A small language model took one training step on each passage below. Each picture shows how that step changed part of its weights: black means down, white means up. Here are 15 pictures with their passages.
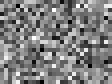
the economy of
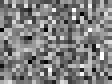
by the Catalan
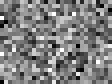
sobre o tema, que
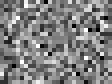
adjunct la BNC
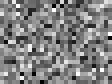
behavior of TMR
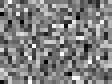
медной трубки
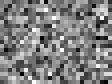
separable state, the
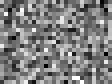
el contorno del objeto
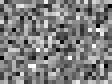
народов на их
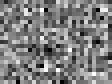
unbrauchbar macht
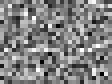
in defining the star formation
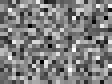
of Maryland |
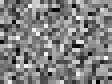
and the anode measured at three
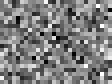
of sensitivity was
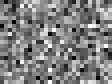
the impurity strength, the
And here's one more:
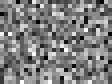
wavefunction for two
